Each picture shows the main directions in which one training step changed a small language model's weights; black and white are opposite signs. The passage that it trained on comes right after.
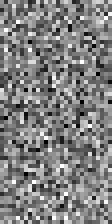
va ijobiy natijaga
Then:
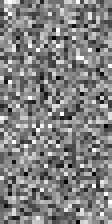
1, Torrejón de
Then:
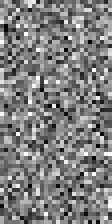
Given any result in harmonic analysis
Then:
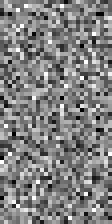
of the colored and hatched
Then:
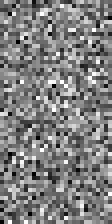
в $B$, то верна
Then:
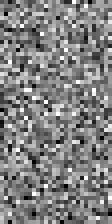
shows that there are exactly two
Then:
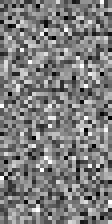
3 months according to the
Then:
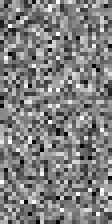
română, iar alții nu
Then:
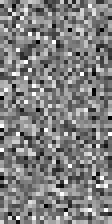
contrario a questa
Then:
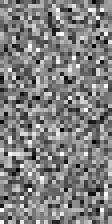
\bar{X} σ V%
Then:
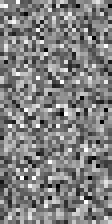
Rm^N=0$, then we can
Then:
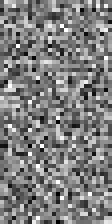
state the screen is split
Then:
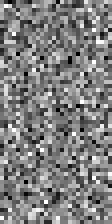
4)]$ such that the bundle
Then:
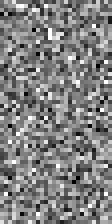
proper period then reproductive
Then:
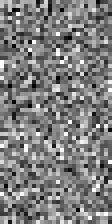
bilan Fitrat va uning
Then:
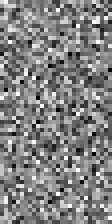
this type of biological activity
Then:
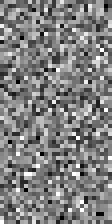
calculated over two periods,
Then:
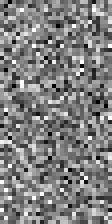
методом оценки
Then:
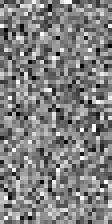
издержек и
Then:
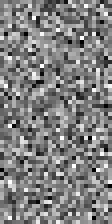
The model was simplified in [14]
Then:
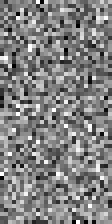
(originally titled *A
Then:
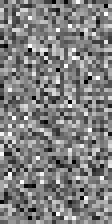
debiera ser un tema
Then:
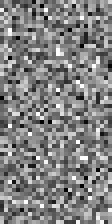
is delicate (it has to do with
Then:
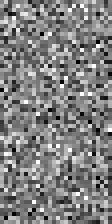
available on-site.
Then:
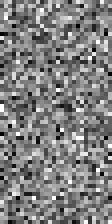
observing that \[ \frac{
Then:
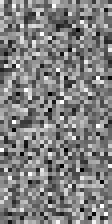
we used only one PRP injection
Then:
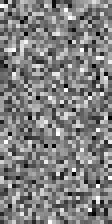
\subset \C\mathbb P^r$.
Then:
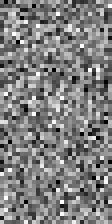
The Medium blog is a
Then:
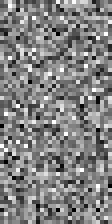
Data Mining and Manipulation.
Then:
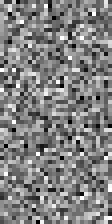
10 minutes. II.
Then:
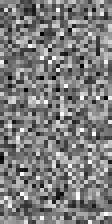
paliativos del palo
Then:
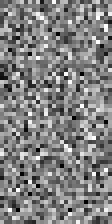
of inflation is witnessed in
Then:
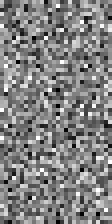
be noted that these eQTLs
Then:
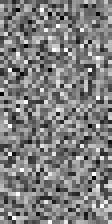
convergence results in Section
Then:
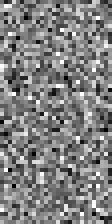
[13], whereas coping with
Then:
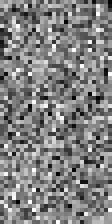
arbitrary combination of the
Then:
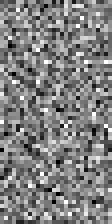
the case $s=1$ and
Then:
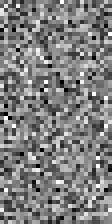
on the other hand, it can be
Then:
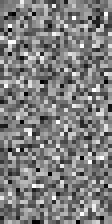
teachers can easily finish
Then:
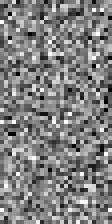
f(x)$, and therefore $y
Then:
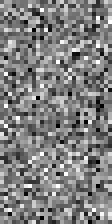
bound} For each $\theta>0 $ there
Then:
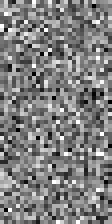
представлення та
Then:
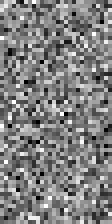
of Resident and Migrant
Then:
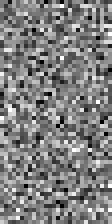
mayor deterioro funcional,
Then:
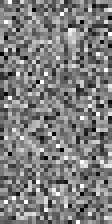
For each θ and for each choice
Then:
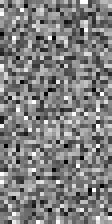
and Lahiri (2014) to
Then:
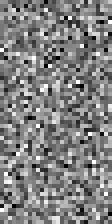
y la adaptación a este.
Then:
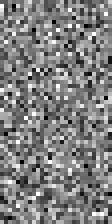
de los Reynos de las
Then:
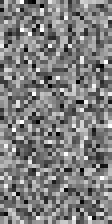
tes prestasi belajar.
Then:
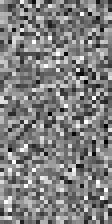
suggestive and descriptive.
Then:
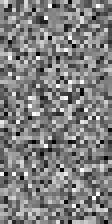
wurden bzw. werden
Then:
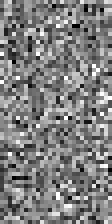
should also bear in mind that the
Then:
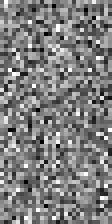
data aims to identify
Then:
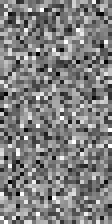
В ACADEMIC
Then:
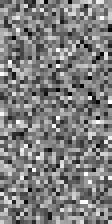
across multiple continents.
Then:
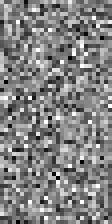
tashkil etgan holda
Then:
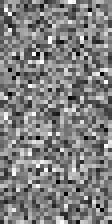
va qon preparatlari
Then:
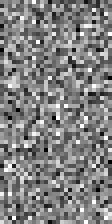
\\ &\qquad\qquad \cdot
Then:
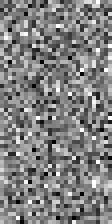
более низкими
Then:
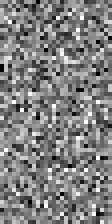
Constitutional Law
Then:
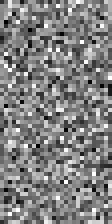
However, comprehensive and
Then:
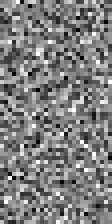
way to play and learn.
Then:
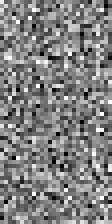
belgilab o'tilgan.
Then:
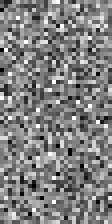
$v$. This is the way it is
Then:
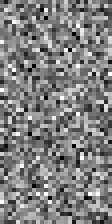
not less than $c(\log
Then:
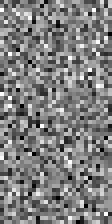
of considerable interest and have enticed
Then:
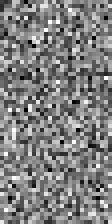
S. Domenico).
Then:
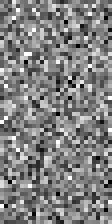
terms as in the case of the
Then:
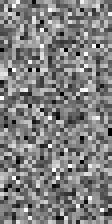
polémica con Kanye
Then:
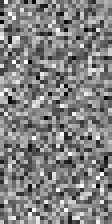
the Yamabe equation on the
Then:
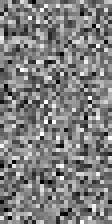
rate is regulated by a
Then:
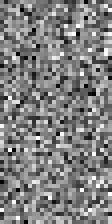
Continuous quality management of
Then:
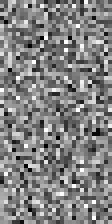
mix contributes to an increase
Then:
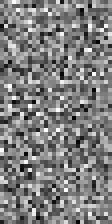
started), and the need for
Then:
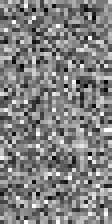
deb ataladi.[3]
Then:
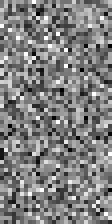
of the multi-directional
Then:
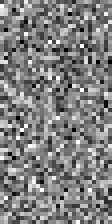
comprising ten patients
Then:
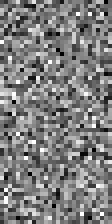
communicate nodes that are not
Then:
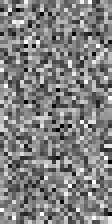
10 days after sowing.
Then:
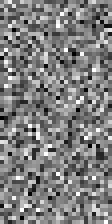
window for any PVK formulation
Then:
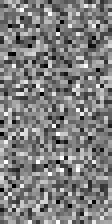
switching intentions of the
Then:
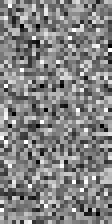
with knot diagrams. The
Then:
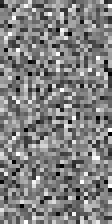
technologies. Another mixed
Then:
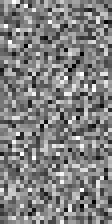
Institute for Mathematical
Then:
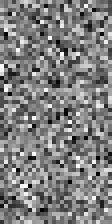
the terms on the right-hand
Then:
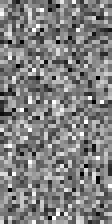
test was chosen as it indicates
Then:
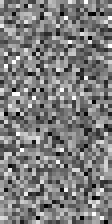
Medical ethics. 2nd.
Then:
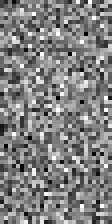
“você está preocupado
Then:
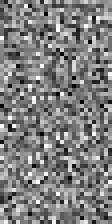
isometric to the space of atomic
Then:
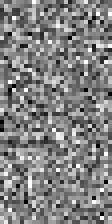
motocicletas para realizar
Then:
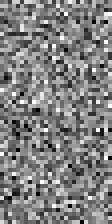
if and only if they have linearly
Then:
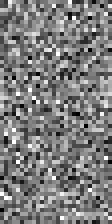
ritenere che essi
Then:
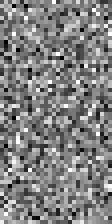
remind you of the key
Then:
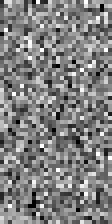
ham tugadimi?"
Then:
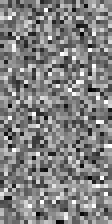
tradicional del proceso de
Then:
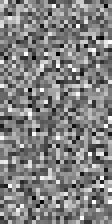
suyak, muskul,
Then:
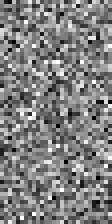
neurological disorders,
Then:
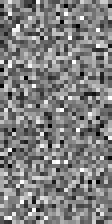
boundary condition. We will clarify
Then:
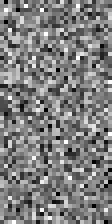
are the connected components of
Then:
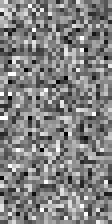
one representative for each such equivalence
